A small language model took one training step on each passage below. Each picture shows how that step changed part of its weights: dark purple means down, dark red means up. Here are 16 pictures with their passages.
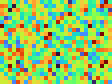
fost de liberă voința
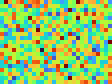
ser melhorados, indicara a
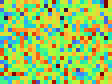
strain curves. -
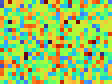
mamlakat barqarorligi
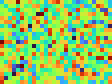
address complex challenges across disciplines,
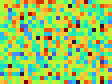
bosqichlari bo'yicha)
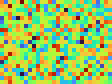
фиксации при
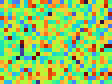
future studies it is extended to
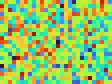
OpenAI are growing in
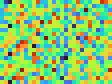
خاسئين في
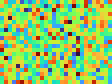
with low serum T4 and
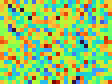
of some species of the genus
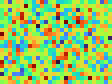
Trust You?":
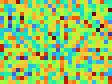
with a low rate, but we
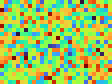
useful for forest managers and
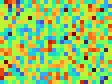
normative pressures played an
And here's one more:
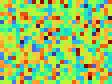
which are beyond the scope of
